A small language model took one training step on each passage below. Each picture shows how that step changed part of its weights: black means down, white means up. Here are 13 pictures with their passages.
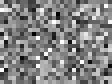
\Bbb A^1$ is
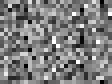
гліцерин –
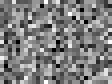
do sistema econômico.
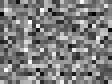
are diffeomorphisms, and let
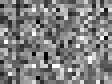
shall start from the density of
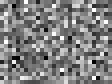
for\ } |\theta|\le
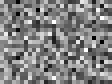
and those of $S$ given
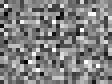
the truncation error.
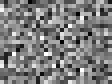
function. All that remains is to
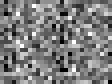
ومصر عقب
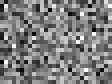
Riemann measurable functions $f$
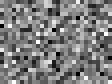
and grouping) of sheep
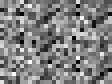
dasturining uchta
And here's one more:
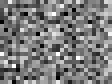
Les facteurs endogènes
